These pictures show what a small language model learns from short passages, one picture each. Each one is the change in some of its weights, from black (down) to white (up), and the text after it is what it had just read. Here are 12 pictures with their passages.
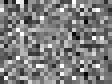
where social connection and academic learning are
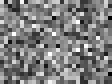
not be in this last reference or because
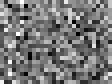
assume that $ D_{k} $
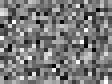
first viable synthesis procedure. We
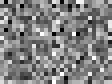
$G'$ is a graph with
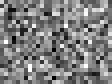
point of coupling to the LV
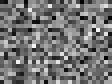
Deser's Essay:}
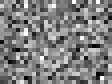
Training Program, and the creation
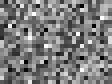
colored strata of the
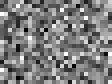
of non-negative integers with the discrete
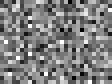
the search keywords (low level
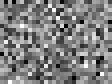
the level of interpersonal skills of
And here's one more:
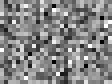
the system can easily identify larger, more
